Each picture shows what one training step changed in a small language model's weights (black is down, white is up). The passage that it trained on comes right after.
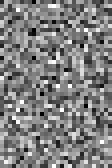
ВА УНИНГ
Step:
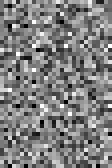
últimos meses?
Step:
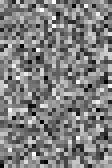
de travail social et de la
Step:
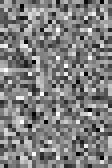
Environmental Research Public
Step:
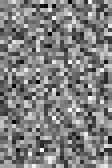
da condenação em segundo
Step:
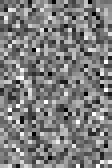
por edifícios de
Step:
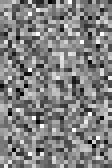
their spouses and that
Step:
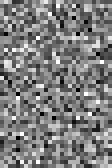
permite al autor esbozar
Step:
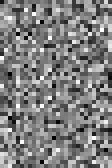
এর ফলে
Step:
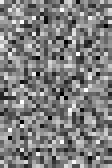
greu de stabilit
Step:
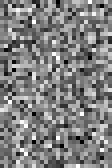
aligned with the research
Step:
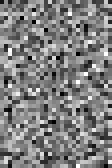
de la prensa no conoció
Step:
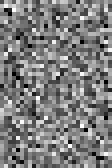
Bilər, oğlu
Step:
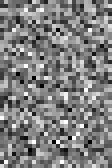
تكوين كل
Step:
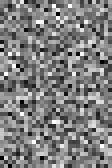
Face Medicine*,
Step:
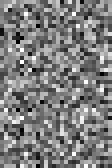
va amal qilish, shuningdek,
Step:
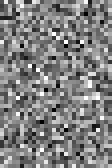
Warga Di Rw 08
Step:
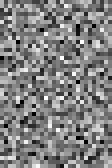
intervalo de cuarta
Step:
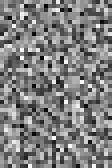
знаний студентов — применение
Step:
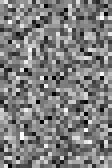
bem posicionada e a
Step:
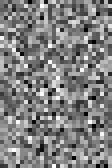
fármacos a base de
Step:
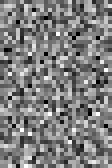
actividad humana, entre las
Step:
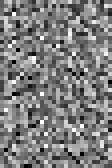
uchun maktabgacha ta'limda
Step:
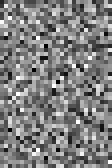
систематизированного в
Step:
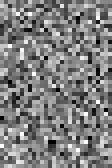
ishlarida muammoli
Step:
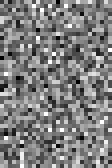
представляющий крупную
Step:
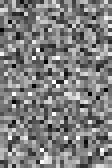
estuvo hasta la Independencia
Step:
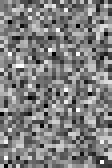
sonoras, é um dos
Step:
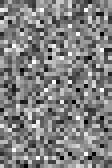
який ґрунтується
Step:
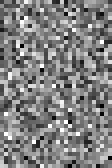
tener poder propio para realizar
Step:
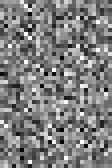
syntax atau bahasa
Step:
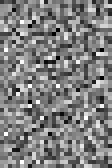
como os observados durante a
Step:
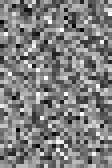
D.S., Abdiev
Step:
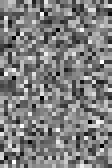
determinado la pandemia del
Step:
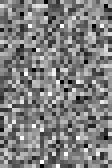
de transmissão destas
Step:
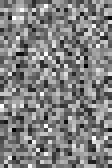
их зависимость от
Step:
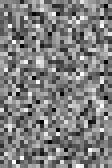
da fórmula, a
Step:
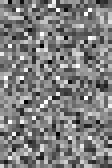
fantomática». 3.
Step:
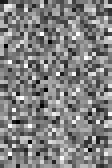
anos mais críticos foram 2005
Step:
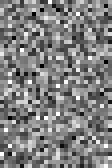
determinantes para inserción de
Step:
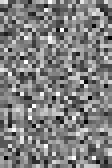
Cet arrêté ne
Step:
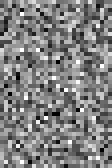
ведущих подготовку
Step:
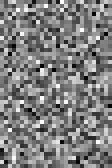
Novo Mercado - 2013
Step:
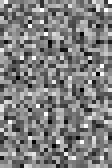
английский языки.
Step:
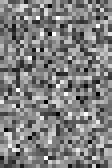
energia elétrica,
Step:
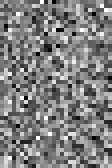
“Nuqta lab
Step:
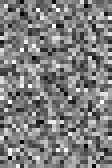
Ценности, нормы и
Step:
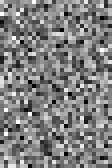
chiqildi. Ushbu fanning
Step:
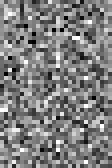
von Risiko- und
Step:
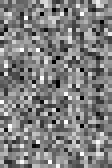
в эритроцитах
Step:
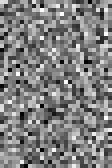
задачі. Ця
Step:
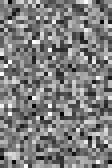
Disputas legales y
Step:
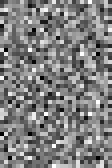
статье представлены результаты
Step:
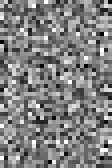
времени. В работе
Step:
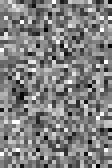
участник группы,
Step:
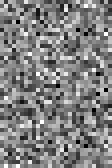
Deze nieuwe personen
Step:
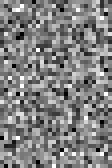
proyecto, como también a colaboradores
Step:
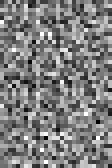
ЖЕЛЕЗЫ С
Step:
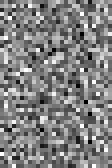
ва тавсияларни
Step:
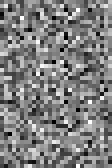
verwijst naar
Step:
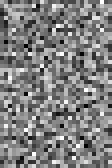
la aprobación de la
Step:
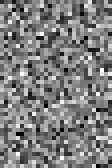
nas falas dos participantes,
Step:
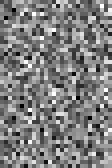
in different ethnic
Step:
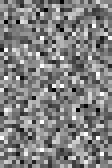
Çünkü keyif
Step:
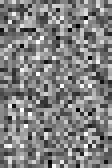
Jurnalist esa ikki
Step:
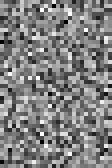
документів. З аналізу
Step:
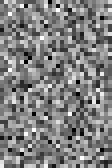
welcher Schule haben Sie den
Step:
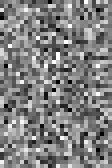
ТМС. Этот
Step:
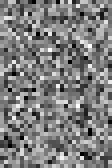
davlat sharqshunoslik
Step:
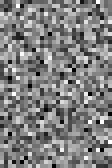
e ainda premiado com título
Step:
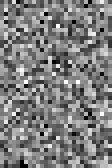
a adequação e
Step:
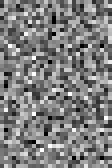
foydalanish Mahsulotlar tarkibiy
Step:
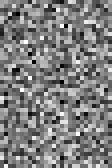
va reklamalardagi
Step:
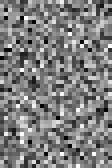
método de mesa de
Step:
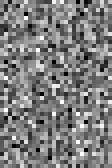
є актуальними у
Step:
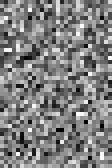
ortaokulun tüm
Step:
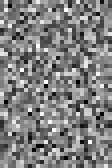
um terço das exportações
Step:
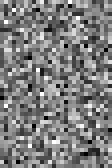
brownianos com
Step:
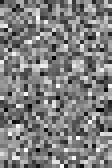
um novo Recife,
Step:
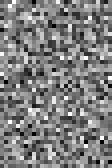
oshiriladi. Hammaga
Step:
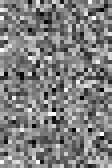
четверти XX века
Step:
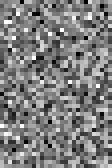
sufrido una condena
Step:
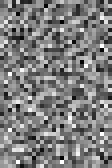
modulli ta'lim
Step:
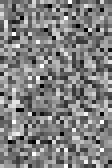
що сприяє фінансовій
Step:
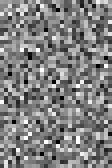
у собі елементи,
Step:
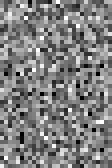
що у свою чергу
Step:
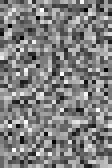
navbatda, Internetning
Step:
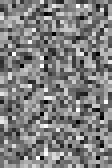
bu ishga bu tashkilotlar
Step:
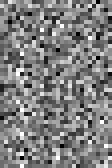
extracción o producción para consumo
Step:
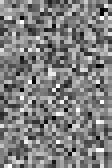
плоской. 2.
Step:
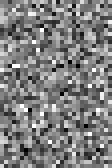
el poder como guerra,
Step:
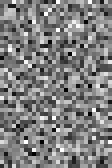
cadeira; sustentação
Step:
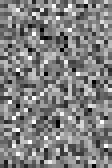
shuni ta’kidlash
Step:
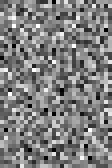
cenzură online și
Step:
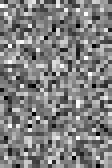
*I gruppi monumentali
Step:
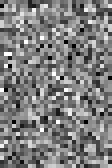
невязки вида
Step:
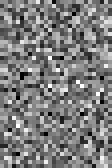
precum și capacitatea de
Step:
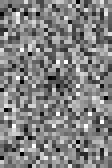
його застосування, не має
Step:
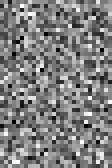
Business Central для
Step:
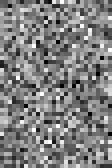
Arum Kusumaning
